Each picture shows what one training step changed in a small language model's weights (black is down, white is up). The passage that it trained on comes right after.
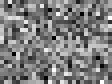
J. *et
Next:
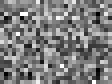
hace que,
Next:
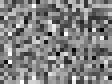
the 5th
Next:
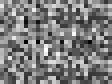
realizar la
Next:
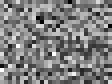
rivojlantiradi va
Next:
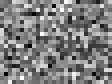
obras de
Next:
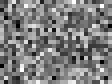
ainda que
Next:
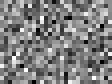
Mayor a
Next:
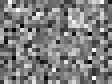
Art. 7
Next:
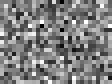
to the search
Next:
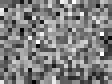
tüm bu
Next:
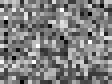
: c'est
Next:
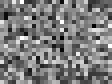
mode was
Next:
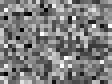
objetos do
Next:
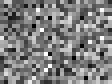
e ávida
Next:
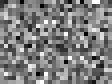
o ordenamento
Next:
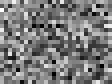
de acest
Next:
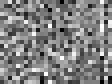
the diet of
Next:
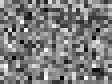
uso en
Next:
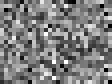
mas certas
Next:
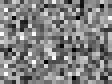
that pedagogical
